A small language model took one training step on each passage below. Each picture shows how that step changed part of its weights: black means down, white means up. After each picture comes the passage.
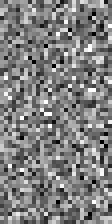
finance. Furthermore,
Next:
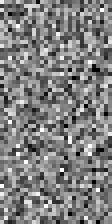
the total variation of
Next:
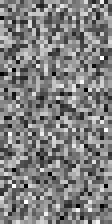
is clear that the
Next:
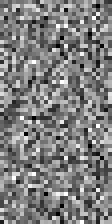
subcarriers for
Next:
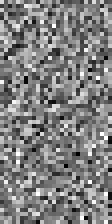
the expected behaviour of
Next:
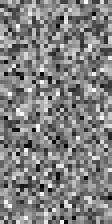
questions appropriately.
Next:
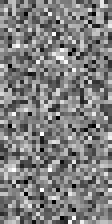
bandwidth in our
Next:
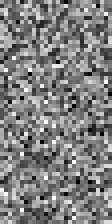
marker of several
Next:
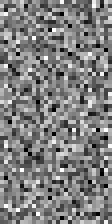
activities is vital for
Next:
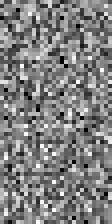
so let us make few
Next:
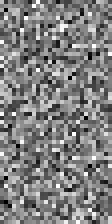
sparse in
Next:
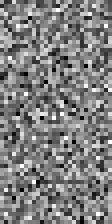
of matrix-valued
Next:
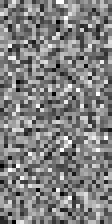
coefficient of thermal
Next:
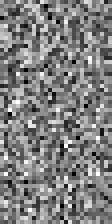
evaluate the success of
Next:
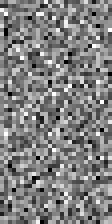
current. The morphology
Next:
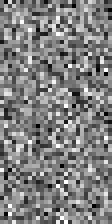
shared among these
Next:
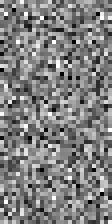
mean teaching is
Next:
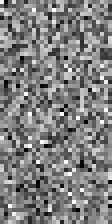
to same behavioral
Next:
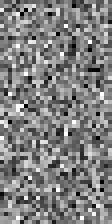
practical for RL
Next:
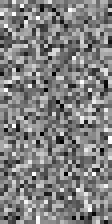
Therefore we do not get
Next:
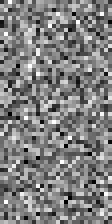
sound, as
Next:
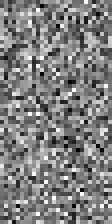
has been largely
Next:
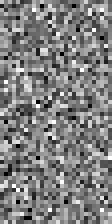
malicious and
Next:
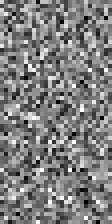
that the Newton
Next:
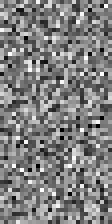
tags after the
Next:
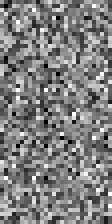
and strategies to
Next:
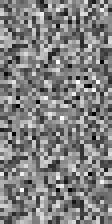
is taken from the direction
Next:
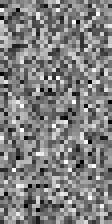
as a means of
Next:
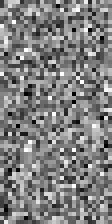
classical balls.
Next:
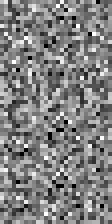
gives further details about our
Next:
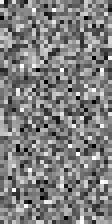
to nucleon density to
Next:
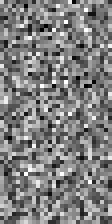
for supporters in
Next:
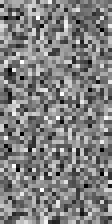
extensively in high
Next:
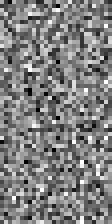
of the nonlinear gain
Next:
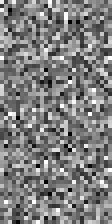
excess emission in
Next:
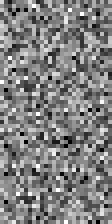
affected have been
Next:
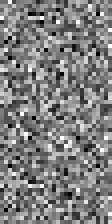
then the lifetime
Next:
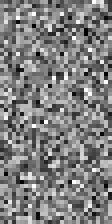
reglue two
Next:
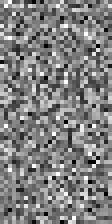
additions wrap
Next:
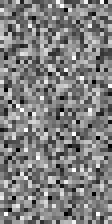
distance between them based on
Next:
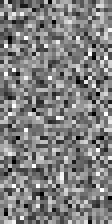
Hematology and
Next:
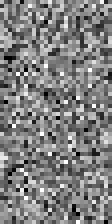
add in the
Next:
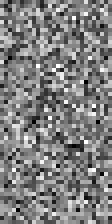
is contained in the
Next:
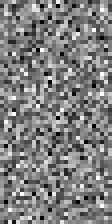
moral or
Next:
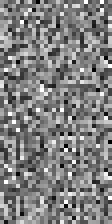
fixed value at constant
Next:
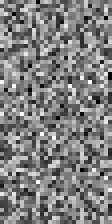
that the generalized
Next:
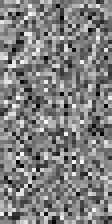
We refer the reader
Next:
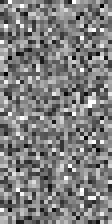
equipped with a
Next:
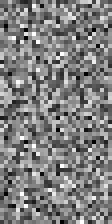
in the oral
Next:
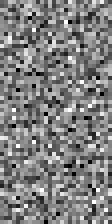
eligible capital to
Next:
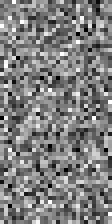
all aortic
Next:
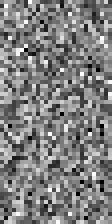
the Russian
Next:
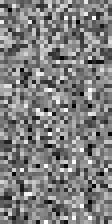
is filtered for
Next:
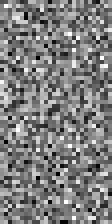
certain admixture
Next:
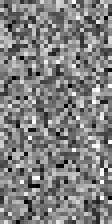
pressure step introduced,
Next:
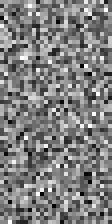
this issue. In
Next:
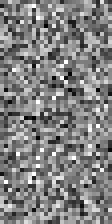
not members of
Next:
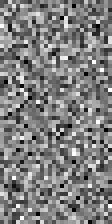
applied first- or
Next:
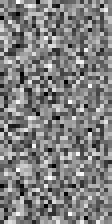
the proof of Theorem
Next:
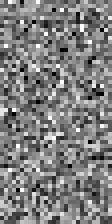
dark grey
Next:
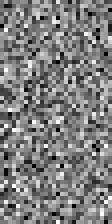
Hospital, and
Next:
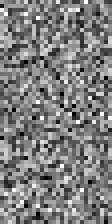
clouds with
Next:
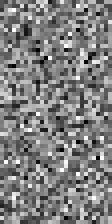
iii): We
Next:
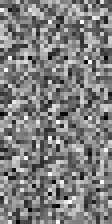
reference values. Fine
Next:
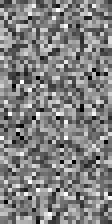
of water of
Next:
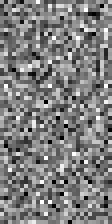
spots of high wave
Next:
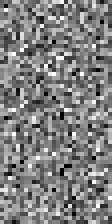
3 Familial
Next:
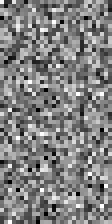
to have the following
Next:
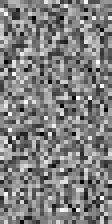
potential and internal energy with
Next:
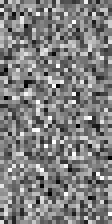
a single gauge
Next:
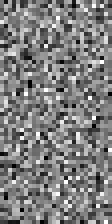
Ca Au
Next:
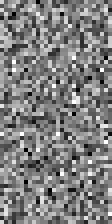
a generating set of
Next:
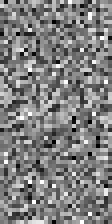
of the egg
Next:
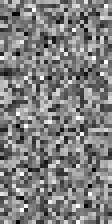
give its proof in
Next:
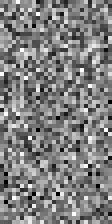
a canonical unital
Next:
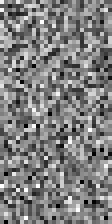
the key results and refer
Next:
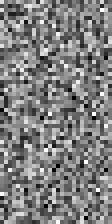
the higher expected profit
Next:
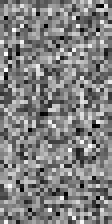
vanishing theorem for
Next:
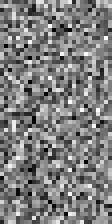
the HBCD
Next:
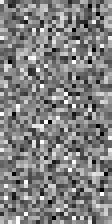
two Pasch
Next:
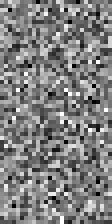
fluctuations could
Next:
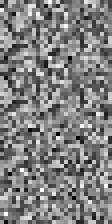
on the creation of
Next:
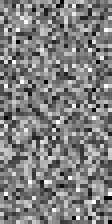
and colleagues
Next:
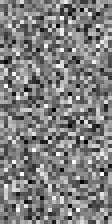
and W. G.
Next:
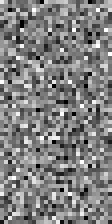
its simplicity of
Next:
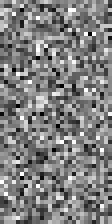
Therefore, it is important
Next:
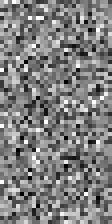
\cdot \\ \cdot
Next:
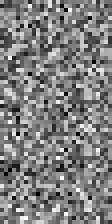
Both consumers and
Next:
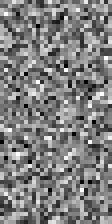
problem with a variety
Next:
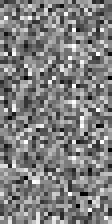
Are they simply
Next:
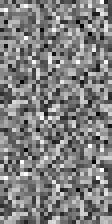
belonging to lower
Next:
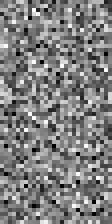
cold ironing
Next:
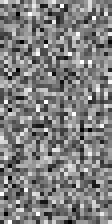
here we use new
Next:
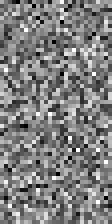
design of solar power
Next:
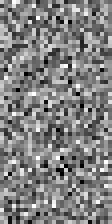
objectives for the
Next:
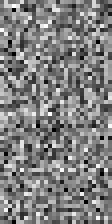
the brane for our
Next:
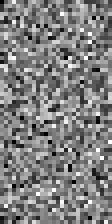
surface abundances
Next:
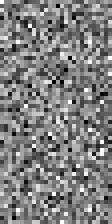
above reflected SDE
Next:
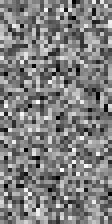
cases where $|h|
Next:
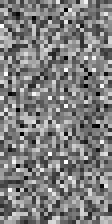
matter whether the
